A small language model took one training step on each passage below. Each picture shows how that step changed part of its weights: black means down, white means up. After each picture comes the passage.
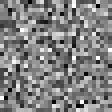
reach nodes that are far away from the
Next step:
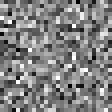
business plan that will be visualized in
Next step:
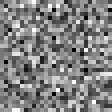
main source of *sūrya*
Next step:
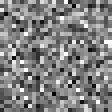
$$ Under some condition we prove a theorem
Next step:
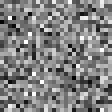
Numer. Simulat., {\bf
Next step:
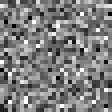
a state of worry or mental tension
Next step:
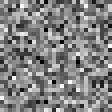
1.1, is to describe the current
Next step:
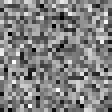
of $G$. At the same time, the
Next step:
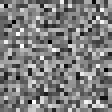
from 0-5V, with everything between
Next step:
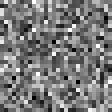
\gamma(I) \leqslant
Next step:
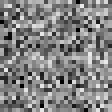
following table. \begin{center}
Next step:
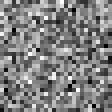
bottom up, diminishing
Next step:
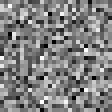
almost the split ratio. For all the considered
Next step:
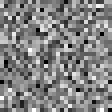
as solvent. The dye
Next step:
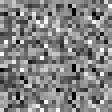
this phase is the software in the form
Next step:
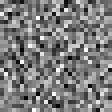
edge group of $\Psi_1$ is in
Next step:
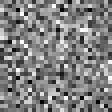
that capacity building is the most profound
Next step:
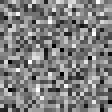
high school GPA. This requirement
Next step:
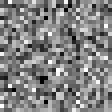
\item One of the following two conditions is
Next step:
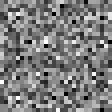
and RMPC with respect to safety and
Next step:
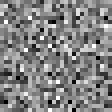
management and acquisition (Fig.
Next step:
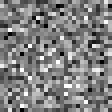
the correlation between cloud security factor
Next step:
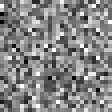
sense that the height increment in an
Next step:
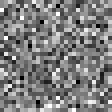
\cap S\big| \leq k -
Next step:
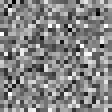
and make plans for improvement for future
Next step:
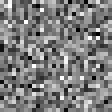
one considers a partial differential equation
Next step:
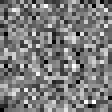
years of duration of diabetes
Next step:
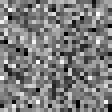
2020), has a symbiotic association
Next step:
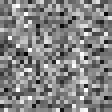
challenge the idea of younger
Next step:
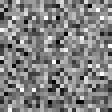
logistic activation function to select the
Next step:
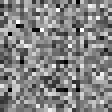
carried out at home through online learning to
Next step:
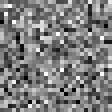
is of the form \begin{equation}
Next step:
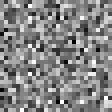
a $d$-fold cyclic cover
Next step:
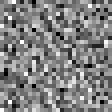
of digital divide. Inequalities in the
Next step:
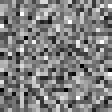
smallest prefix of $S$ for
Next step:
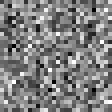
Different multi specialist cancer
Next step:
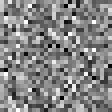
beyond what the setting variable already reveals
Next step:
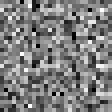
is a conic section. In section
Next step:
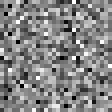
and only then the players start to
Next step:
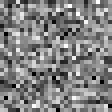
the possibility of exploiting the
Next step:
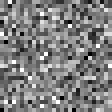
the paper analyzes how the Obama
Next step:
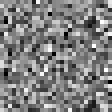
of Applied Sciences M.H.
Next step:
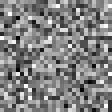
at 120 DAF (days after
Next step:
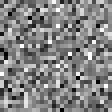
\end{equation}% for any $\alpha
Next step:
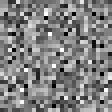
and economic factors during the process of developing climate
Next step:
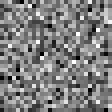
actual computation, we used {\tt
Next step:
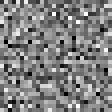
The allocated time for Happiness
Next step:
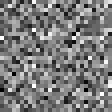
1$}. \end{equation} \bigskip
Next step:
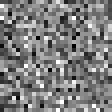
a regular Følner sequence so that
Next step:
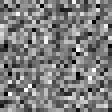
of group III women, a
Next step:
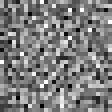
a $t$-transitive permutation
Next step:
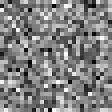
multilinear form over a field ${\mathbb K}$
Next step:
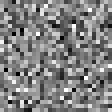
to 65), who were hypertensive on
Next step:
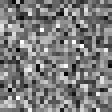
provided some Diophantine condition is
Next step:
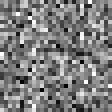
) \ge 1-\de, $ for every
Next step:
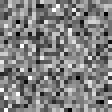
constituting our system. The different parts
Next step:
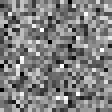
curvature in 50 patients, the
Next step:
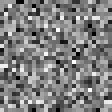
in the Three Destructions of
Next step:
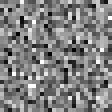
Chapple I, Jepsen S,
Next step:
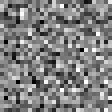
for the pure Ni specimen was
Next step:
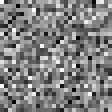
as claimed. \end{proof}
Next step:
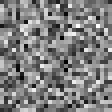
is the second of the ten grounds
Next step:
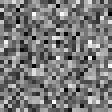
= D\lambda = e^z
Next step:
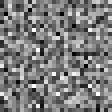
\rightarrow {\Bbb P}_n$ such
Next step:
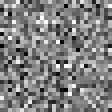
influence are shaped by differing
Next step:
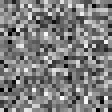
searching in individually intervals
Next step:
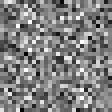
mathematical literature the same phenomenon
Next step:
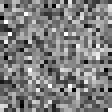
one has \be{Norm6}
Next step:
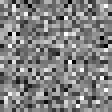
contribution entirely in real
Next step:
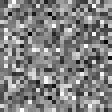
\left( \left( F,\nu
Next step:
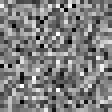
of the lemma, $\mathbb{M}
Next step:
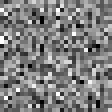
$\rho \colon \frakBo \to
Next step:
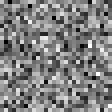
can assume w.l.o.g.
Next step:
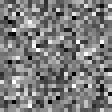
and it takes a team of
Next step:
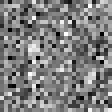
as $\nif$, \beq
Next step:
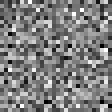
- Repository Re-evaluation
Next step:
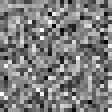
x\in \cc, \feq we
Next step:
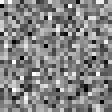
for any positive integer $d$. Finally, we
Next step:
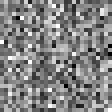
in Figure 2 and are discussed below.
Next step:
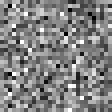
all solutions to be found, by simply
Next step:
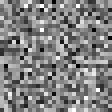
a fixed point should not be omited.
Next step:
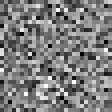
cells require certain placement directives in
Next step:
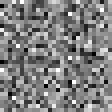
Flat Apartment in Sapele
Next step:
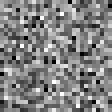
4.2 Experiment 2:
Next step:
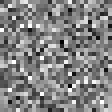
the weight $w$ fulfilled the
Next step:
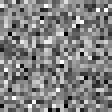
collected individuals. A maximum similarity based
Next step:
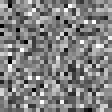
behaves like Brownian motion with
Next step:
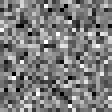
elementary means, without using the mathematical
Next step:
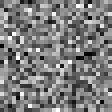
be a Polish space and let
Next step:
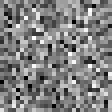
Project), a non- government
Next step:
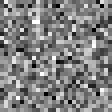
= \ep(M)$ as in Lemma
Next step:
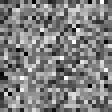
include floors of buses,
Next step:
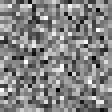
Under the same hypothesis as in Theorem
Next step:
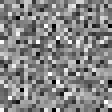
advent of cytotoxic treatment has
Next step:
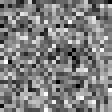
news sheets? Second, the
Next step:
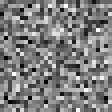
uploaded to allocated
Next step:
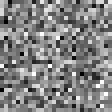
exponent of the face variable $x =
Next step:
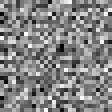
of stock options given at an
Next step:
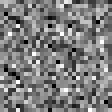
direction in $\mathbb{D}$),
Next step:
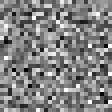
hysterectomy, the indicators
